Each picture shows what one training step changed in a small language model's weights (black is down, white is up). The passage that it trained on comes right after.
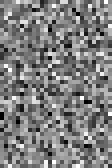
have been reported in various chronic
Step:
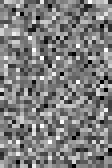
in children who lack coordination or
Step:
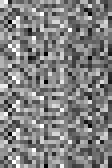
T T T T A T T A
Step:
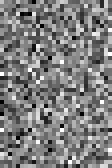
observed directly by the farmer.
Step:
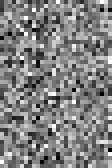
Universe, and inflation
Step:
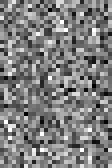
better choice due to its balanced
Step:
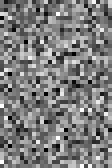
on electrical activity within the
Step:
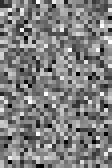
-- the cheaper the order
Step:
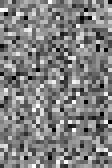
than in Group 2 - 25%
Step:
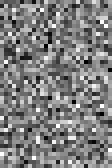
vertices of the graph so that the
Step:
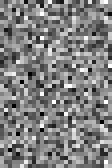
as before. Once both datasets are
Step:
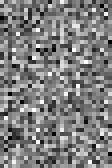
Social media is now the current
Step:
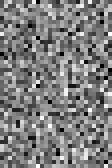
optimal storage operation can be
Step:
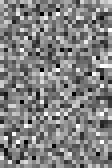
labs), (Nousin,
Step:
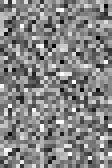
Black W, &
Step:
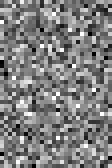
matching and resonance of SH
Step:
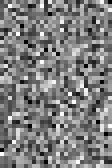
of the handled cases. Your
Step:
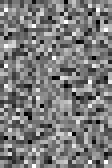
\tool's speedup in these
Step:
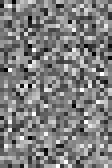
sequence parameters are summarised in the
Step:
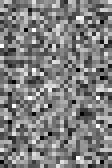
coordinates and impulses,
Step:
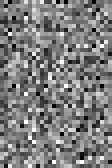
sometimes called the Hamilton
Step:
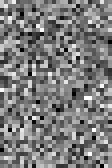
this research opted for similarity based
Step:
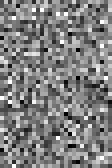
the individuals that perform it is not only
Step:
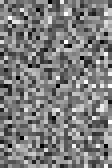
in which heat at the same time
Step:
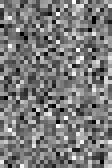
problem. In contrast, the
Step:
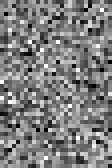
the Alexander von
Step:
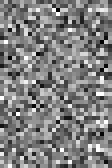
format for the in situ
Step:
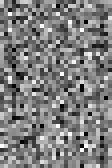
triggered, preventing
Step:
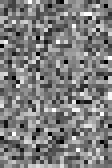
on either side of the beam, to
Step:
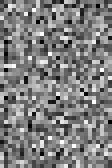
edit - 0 references + add
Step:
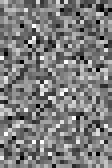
line (amplitude and
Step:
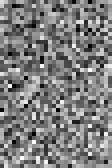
explaining the phenomenon being discussed.
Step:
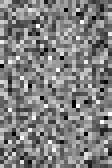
and garnishing food,
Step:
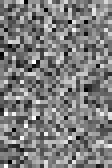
since 1980, but still occurs
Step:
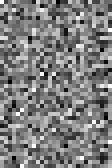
needs, hopes,
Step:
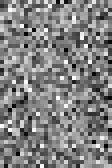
the senior Citizen 4. Free
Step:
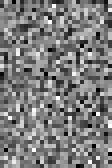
note that the Gromov equation is
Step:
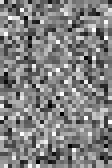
10 min and the supernatants
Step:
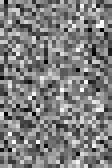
Test of Moderating
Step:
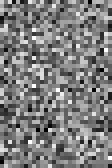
CVE vulnerabilities
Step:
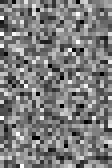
\quad t\geq 0,
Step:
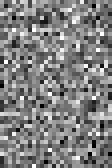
works? – No Specific
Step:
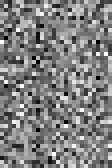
(NWO), and by the
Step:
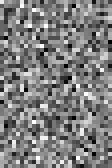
is related to the IASD flux
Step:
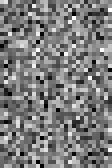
value is 2.8 which is larger
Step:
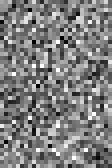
that of massless ones. It
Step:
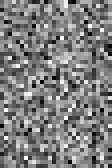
distillation while reducing computational
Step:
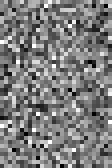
the group formation, such as the
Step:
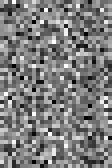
Example Pei-Shan
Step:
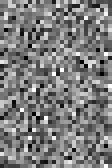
in Nigeria, this includes
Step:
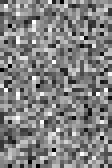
underlying research issues - They are
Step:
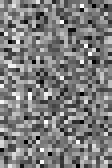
online) Schematic illustration of
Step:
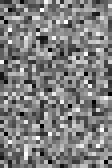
number of constraints as it depends on first
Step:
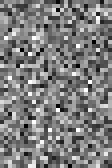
Ilmu Keguruan
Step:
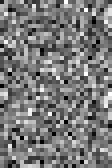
long-wavelength processes. The
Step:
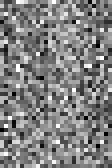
[1] Manjit ,
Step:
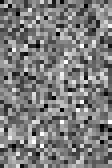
two bands with a band gap
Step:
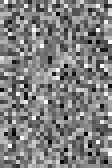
Gasperini, G.
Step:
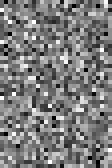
deployment of the machine learning
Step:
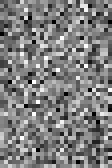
measure immune response, and find
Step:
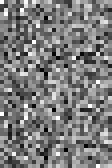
derived from the global supply chain pressure
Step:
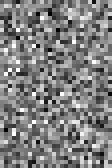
5th day counts. In
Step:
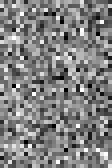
tumanning “Angor
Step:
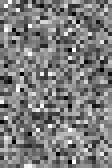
reaction was followed by measuring
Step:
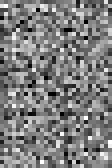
$h(r)$ does not
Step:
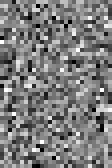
of the μ/E parameters
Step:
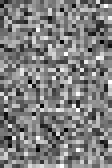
all the way up to 180K
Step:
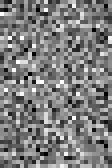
to set the terms} of their
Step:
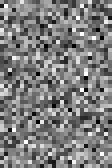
top-down approaches have demonstrated their
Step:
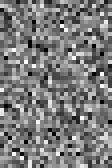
d\phi$. To obtain an estimate
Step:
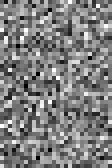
the source material fly-ash were
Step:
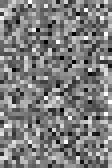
Furthermore, there has been significant improvement
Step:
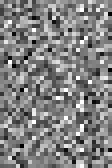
1991. Influence of
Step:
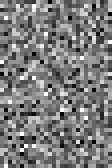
$\nu_r$ is a
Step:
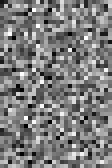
also let $f_i$
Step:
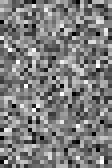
may involve deploying our models
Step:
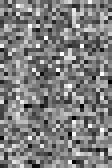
. \ee Let us note that while
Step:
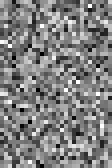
the 'Outstanding
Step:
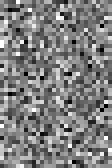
in \pythia
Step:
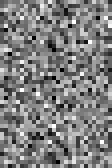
variety of clinical ways and
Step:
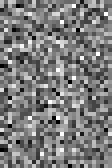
acute mammalian
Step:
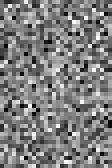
substantial decline in capital
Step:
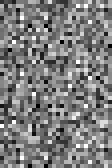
an odd number of
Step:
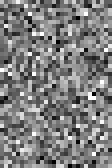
the context of kinematic fields
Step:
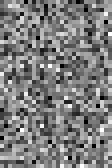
or ``simulation'' in a
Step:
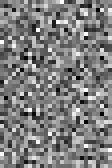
the scale of the current sheet
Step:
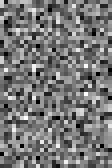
microbial communities from different
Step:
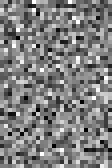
7th century BC by
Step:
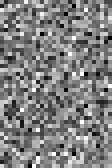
by 241 pcm, while
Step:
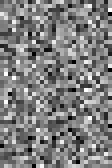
and $A_0$ is the
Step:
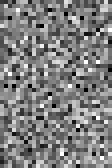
differences were observed among the deep learning
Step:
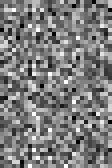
this paper, I therefore refer to the
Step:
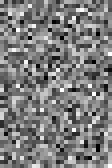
peaking after a few hours.
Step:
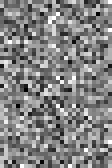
fulfilled during all time, we
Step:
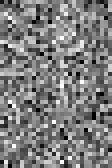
and 1987 images to a common reference
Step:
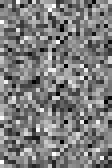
writing—review and
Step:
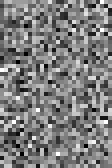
impact on the perceived quality
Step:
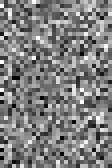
would inculcate skills for
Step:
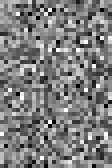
platform. 1. Getting
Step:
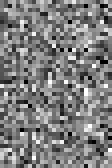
correctly, can really influence the
